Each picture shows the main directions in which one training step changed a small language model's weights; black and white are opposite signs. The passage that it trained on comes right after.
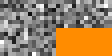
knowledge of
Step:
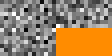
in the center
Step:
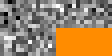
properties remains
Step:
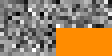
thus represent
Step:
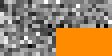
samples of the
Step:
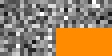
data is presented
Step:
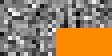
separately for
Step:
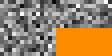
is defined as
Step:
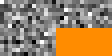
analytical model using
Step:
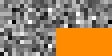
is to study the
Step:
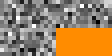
that integrates
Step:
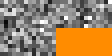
to existing
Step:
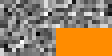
Let ${\cal
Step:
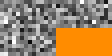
find most of them
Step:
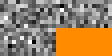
of the bound
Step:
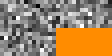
their action on
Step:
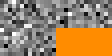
less different due
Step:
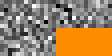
input. The
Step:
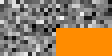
in $D$
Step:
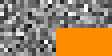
limit the data,
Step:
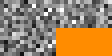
bins are
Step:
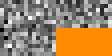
a special limit
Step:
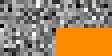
simulation is
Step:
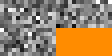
respectively, and are
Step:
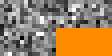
and 4 mm
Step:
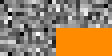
smaller than the
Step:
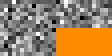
values indicates that
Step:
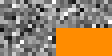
as well as some
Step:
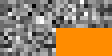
mm rad
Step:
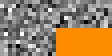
can be laid
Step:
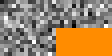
sensible but
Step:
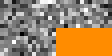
interactions between
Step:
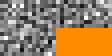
support the
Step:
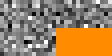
weak and strong
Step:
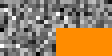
Inputs &
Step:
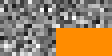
a statistical
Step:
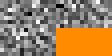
forces induced
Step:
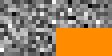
of dependent
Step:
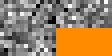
suites have
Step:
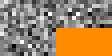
important questions
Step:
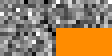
which however
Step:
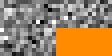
a limiting
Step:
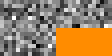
eV and a
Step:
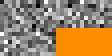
modes are
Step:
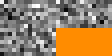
The procedure
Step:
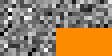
different from the
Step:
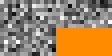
general proof is
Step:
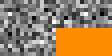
are compared to
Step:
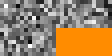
layer and
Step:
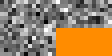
et al.,
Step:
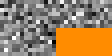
feet are
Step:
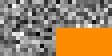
the input
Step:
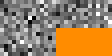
A., and
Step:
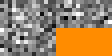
( \kappa
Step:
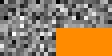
charges which
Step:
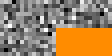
dotted line
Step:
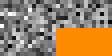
and that none
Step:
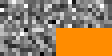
for example in the
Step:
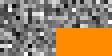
and showed that
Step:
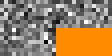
of this effect,
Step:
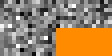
Model &
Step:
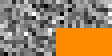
result in a lower
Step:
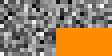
by the formation
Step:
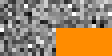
including both the
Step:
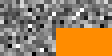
it may be
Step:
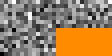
in both the zero
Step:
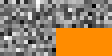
in the weak
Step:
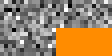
mind that this
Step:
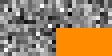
correlations to
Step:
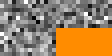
these averages
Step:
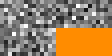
qubits which
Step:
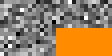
and the other lines
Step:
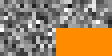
heating by
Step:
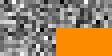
enhance the
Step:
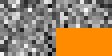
interactions then that
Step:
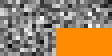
multiple sign
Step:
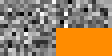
surface as compared
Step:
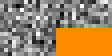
region, the
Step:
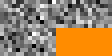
to generate
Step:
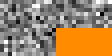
separation between the
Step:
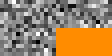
$\Lambda$ in
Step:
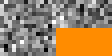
Since the
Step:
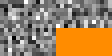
laser current
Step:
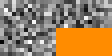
data transformations
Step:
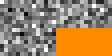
phase diagram is
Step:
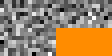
a number of
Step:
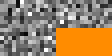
case for our
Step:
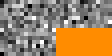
with probably
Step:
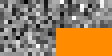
providing the
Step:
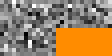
term in the
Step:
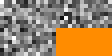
In order to model
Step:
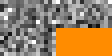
with a null
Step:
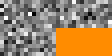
In their model the
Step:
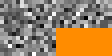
it can be
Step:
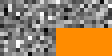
discuss AI
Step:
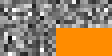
the liquid
